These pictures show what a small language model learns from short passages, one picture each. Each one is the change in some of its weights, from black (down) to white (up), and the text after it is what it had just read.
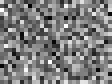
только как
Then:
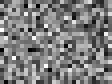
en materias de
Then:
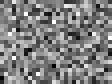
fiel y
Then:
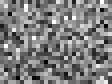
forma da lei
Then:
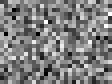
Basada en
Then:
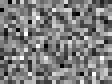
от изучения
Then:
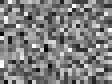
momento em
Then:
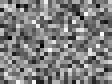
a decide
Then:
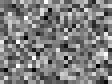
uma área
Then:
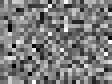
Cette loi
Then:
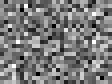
РА с
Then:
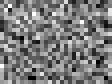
bu esa
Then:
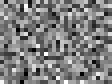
ни в
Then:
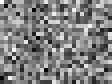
in het
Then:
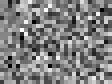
This training
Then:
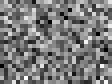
a luz dos
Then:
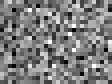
muestra la
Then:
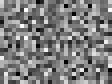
sicher nicht
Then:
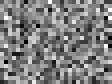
e mesmo com
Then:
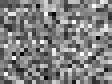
os perfis
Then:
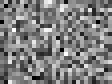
*le* en
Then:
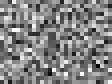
considerado como
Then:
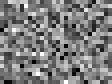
Но для
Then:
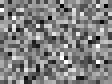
yana 10 ta
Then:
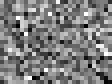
pilar do
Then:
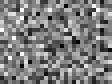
не може
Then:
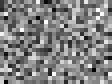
de mantener
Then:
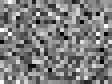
y tengo
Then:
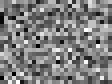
ishlar va
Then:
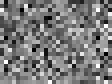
как бы
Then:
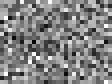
Tal qual
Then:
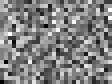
e pés,
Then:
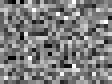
и заданий
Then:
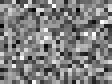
back to
